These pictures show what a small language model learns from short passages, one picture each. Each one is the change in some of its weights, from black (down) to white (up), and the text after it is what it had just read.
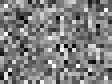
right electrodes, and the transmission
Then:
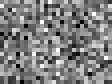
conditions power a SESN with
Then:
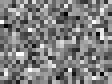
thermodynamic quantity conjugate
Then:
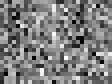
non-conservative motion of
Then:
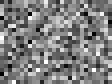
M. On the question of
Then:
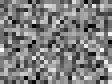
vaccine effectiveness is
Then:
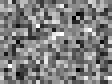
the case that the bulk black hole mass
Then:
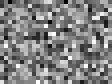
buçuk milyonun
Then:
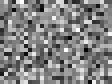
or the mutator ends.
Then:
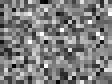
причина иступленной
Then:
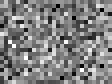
in science is to watch atoms
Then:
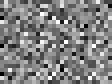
à inércia do Executivo
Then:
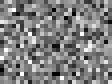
explica porque, en el
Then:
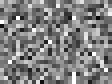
вузами Узбекистана
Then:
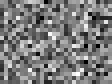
birinchi navbatda
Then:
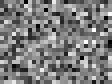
the potential barrier is generally treated
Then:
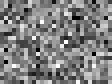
of the 82.3 keV transition
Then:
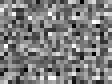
if the mass component distributions in metallicity
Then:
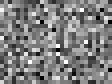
where $Q(t)$ is a
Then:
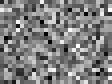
at least $1000$ realizations
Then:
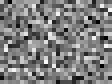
does not give rise to
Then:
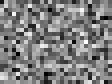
ada di semua jenjang
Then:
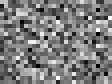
compatibility | Scanning
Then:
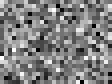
is done with laptops (in
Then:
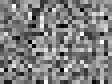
cosmic microwave background
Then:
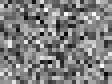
method to obtain $M$ complete data
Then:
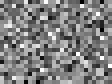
ilmu dari umatku”.
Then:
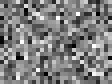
noninteracting value.
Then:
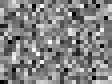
\begin{enumerate} \item the
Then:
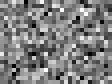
anesteziologik ta'minot
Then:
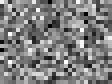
2019-yil yanvarda
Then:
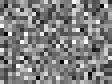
afirma que seu mandato:
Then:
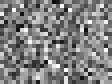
he is overwhelmed by
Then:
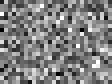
Control (VVC) problem
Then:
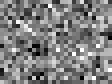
$\omega_0 \approx
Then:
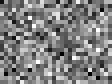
mBPCR (D),
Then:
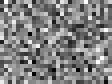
S.; DIAS, L.
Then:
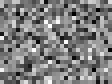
in six equal-probability
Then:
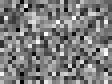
level. However, for the level of
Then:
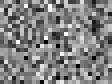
we could not achieve convergence in the
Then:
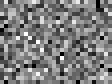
nitrogen is referred to the
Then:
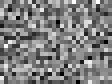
token-level HCIR to
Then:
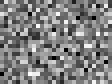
that $\Delta \rho \sim
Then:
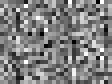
la raportul dintre
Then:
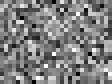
stage of the collision. Then the
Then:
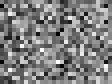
GPTeam require users to define
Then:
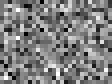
are likewise omitted from
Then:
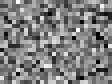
influence: The revolutionary power of
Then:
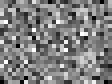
(silver) and thereby
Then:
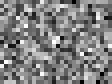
dua orang dalam situasi
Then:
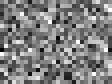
e socialização do estudante.
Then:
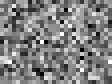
the era of globalization. The
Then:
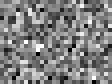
principalmente por su impacto en la
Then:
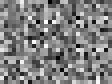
AQM facilitates efficient
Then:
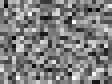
a demarcar o fator cultural
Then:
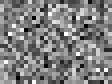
təşkil etmişdir.
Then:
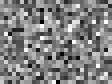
\tikzstyle{Mul} =
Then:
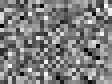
на этом стратегически
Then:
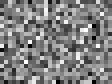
Reuss and Voigt
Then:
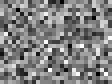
Shastri and several other
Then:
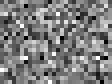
behavior at lower $\Delta$, consistent with
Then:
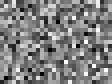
daromadlari bo'yicha
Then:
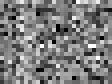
darajasi va ularning nisbati
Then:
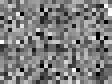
санаси эса аниқ
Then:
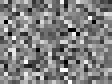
la pauvreté.
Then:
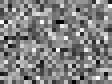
on our crystals. The
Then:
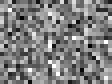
therefore the $Y$-Ansatz
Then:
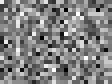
lógica del exterminio.
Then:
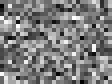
to'siqsiz moslashtirilgan
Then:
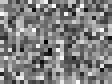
contestar las preguntas
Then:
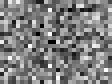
particle moves to a new point,
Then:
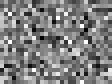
A. & Kimble,
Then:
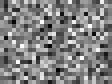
lograr un buen descanso
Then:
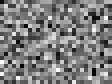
the sample of variable RSGs
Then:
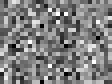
tem as despesas da obra
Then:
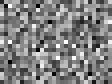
&M\o ller
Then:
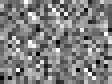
групата съветници.
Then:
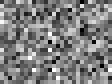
k) funcionamento integrado do
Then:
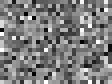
CH_3COOH) –
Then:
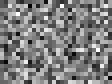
espectro autista
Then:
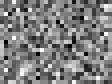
decrease corresponds to the failure probability
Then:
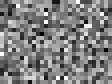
que « Nietzsche
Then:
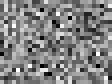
York. Chahwan,
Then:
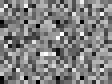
of Science and Technology of China and
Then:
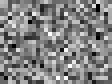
shown in cyan. The cells are
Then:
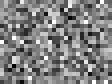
simplification, \begin{align}
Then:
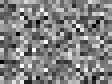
das Lächerliche und das
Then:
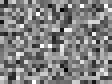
Em doses normais podem
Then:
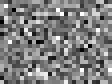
1,400 times over approximately 29
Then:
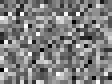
o'ziga xoslik
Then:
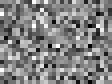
pristine \blio in
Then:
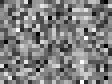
inson mehnatiga talabni
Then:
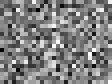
the threshold for air entrainment
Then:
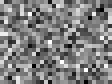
standard Robertson --
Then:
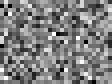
clinical significance, but are
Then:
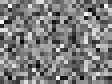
Шу ижобий
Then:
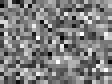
has to postulate a large bag
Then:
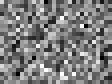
aziyat chekayotgan
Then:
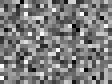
accès à la question sur la
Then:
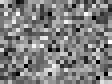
secondo inventario forestale
